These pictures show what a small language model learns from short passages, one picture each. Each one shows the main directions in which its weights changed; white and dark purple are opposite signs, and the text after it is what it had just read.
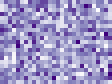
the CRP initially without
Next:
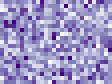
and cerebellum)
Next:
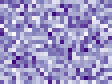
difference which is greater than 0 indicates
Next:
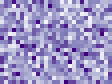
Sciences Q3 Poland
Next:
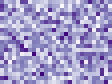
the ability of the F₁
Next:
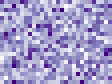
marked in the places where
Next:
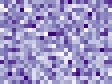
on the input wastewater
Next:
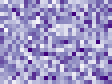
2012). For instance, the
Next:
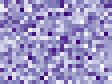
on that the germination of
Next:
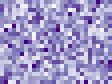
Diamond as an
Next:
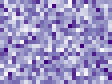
approaches as having the potential to
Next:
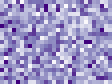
this study. We search to identify
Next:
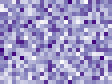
with numerical integration of the
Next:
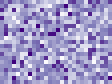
3," *International Journal on
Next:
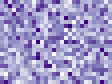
peer review. Considering
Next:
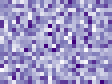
Whether stored in
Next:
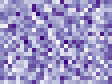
A. Davydov.
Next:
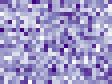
root of Tomcat
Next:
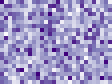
seasonal variations in the
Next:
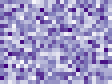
Curation' "In addition to
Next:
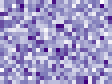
be formed from it. Therefore
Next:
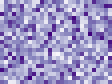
gray levels greater than 127
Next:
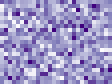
in the presence of TEA
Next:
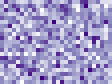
inhibition zone in
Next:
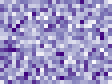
Secure. HVAC
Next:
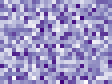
administrator, facilitating infrastructure and
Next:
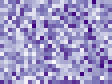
axis shows the number of
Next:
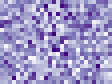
experiment. The findings of the experiments
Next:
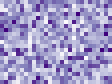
from the parents.
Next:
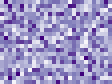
article [57] to model the
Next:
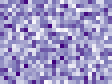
that intergenerational filter
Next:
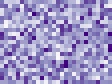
support the findings of this study are
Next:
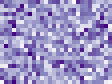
decision domains and the set of
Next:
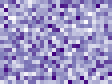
valorization of results as well
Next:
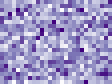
Salesman, News and
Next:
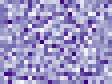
Managers hold retention
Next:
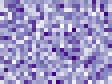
information and records will be
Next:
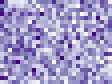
that nanoscale films in
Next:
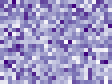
lens to see what is
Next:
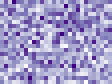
someone views you in a
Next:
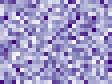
+ SVC demonstrated
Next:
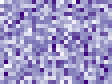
- Developing categories and develop
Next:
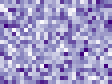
and knowledge into new knowledge and use
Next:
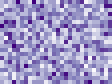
is known that the distance is a
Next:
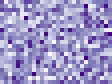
officially known as the National
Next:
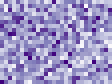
therefore aimed at finding out the
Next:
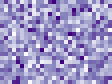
methodology avoids the need to
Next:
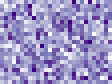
is having greater conductivity than
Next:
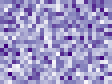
the adaptive reuse and
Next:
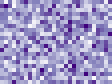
Translational Research Institute,
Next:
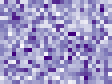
needed to make it successful.
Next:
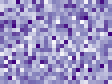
is why, they have to
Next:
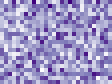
aids and hands on
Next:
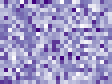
in Art Studies,
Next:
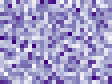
hand to monitor content effectively.
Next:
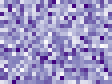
discussion, review next steps,
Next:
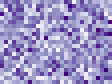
knowledge, skills and abilities,
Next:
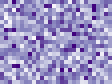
by using beeswax,
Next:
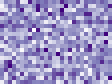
the results of the analysis for
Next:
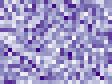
skills are the technical abilities and
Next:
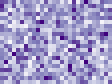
of the solutions to detect the
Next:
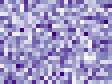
fact that only the rich have
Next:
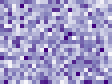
2. Which stakeholders do
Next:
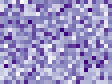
this research was carried out in
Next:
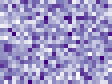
who speak and encourage their
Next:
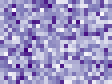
2 Negative culture 10 20
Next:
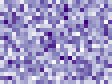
ranges from the type locality
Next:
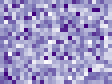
maintain muscle relaxation
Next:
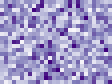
EAGR lab whose
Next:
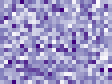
cognitive, emotional,
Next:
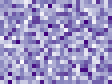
Non-adherence to
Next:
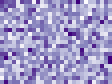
was added to the prepared solution in
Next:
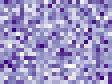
implementation & management of knowledge are critical
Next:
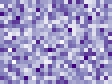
learning from the teacher to the
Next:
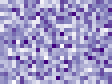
2020). Nevertheless,
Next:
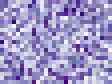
precipitate pure
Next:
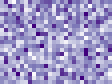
several times with distilled water
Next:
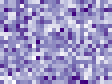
Innovative Materials and
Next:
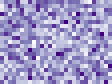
the evaluation process of scientific documents.
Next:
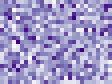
The figure shows the more prompt
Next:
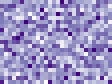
technologies (hydrogen-based
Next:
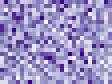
implemented, there was an increase in
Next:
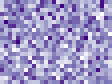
female on August
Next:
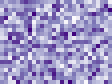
noisy breathing and
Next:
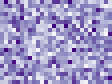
competitive advantage could be
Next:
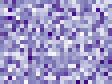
model the bird in an impact
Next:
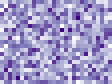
Fresh leaves of
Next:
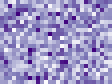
these kinds of stores
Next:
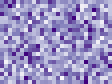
when he was only nine
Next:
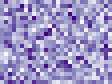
frequency dependence of the real
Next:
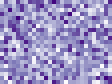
not show relevant AV-45
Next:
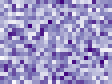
Department, Engineering Technical
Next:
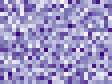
its 'natural state',
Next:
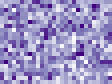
in an ILS 77
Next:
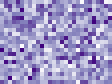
experience of researchers in addressing research
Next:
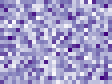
for the year is estimated at
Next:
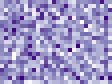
related for the larger part to
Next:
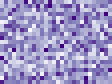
following the conviction. The
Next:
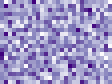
address the interconnection of
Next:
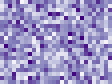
the simple care make the
